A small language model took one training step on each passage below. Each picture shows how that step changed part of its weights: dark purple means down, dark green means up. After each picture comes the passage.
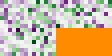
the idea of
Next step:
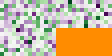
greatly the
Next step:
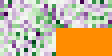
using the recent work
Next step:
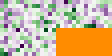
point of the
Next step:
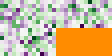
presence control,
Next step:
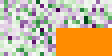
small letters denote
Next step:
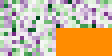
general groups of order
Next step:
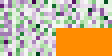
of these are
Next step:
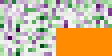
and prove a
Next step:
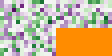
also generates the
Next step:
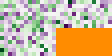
observational evidence
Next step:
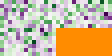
to the new variables
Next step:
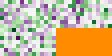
via environmental
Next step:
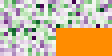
source. Some
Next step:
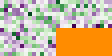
changed our
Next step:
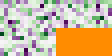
and the effective magnetic
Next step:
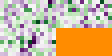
sufficiently small to
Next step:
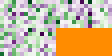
conditions that determine when
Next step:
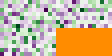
example, the
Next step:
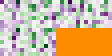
\leq n$
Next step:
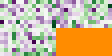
a~point particle
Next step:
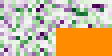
no excitation
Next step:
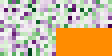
= \sigma
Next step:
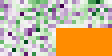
we add a random
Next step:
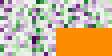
a natural space derived
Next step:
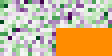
getting trapped
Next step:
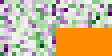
with a polynomial degree
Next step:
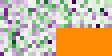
the next phase.
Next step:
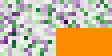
estimate the shape
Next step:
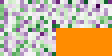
agents in a
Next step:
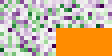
It follows that
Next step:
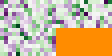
this, we
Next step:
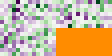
the older
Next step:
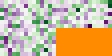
one with the
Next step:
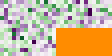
the unique global maximum
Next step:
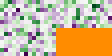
galaxies ---
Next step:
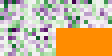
top quark
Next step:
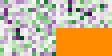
the available energy
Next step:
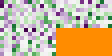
insensitive to
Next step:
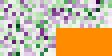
we get the following
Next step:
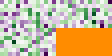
Department of
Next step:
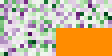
to determine the
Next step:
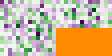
is given as
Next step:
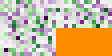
Moreover, we assume
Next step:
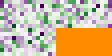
in perturbation theory
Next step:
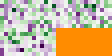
to STAR
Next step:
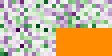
element of the
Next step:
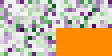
as the intersection number
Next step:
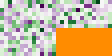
methods enables
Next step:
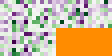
Then for any
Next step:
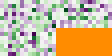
have shown that simple
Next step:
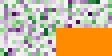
denote the high
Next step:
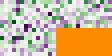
layers of
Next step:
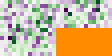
leads to a
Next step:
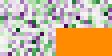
that our analysis is
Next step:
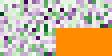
become of the
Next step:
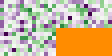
But the
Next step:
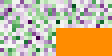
which involves
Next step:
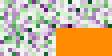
improved fit and
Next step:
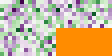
depend upon an
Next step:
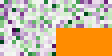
too restrictive
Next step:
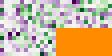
With the potential
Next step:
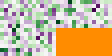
we can use
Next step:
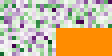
single particle Dirac
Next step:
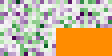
As $|\tilde
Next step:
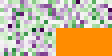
where we use
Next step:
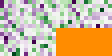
in each state.
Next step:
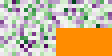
| The relation between
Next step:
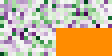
to verify,
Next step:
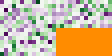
be the set of
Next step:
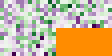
as referenced
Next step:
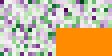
as a hyperbolic
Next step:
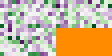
of state of the
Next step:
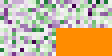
the high energy limit
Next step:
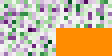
light DM with
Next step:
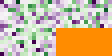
\par We next
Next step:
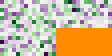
follow another approach by
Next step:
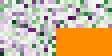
One checks the
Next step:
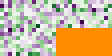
of inclusive
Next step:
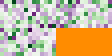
might be expected
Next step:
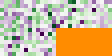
provide constraints on the
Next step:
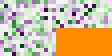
si ce
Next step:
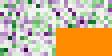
field for a
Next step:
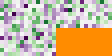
applies to any
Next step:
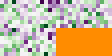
is locally isometric
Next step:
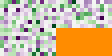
:= \dflat
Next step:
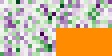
split}) corresponds to
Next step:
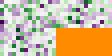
Z. Phys.
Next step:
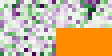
H$\beta <
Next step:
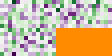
turns out to
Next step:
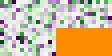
- \> perform
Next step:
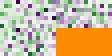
by hand. For
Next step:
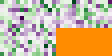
D$ lie
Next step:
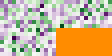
is the physical volume
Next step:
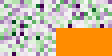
number change rates
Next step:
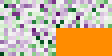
immediate to check
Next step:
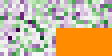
that transforms a
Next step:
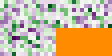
source marked
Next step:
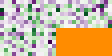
Wang (see
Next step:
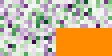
due to linear,
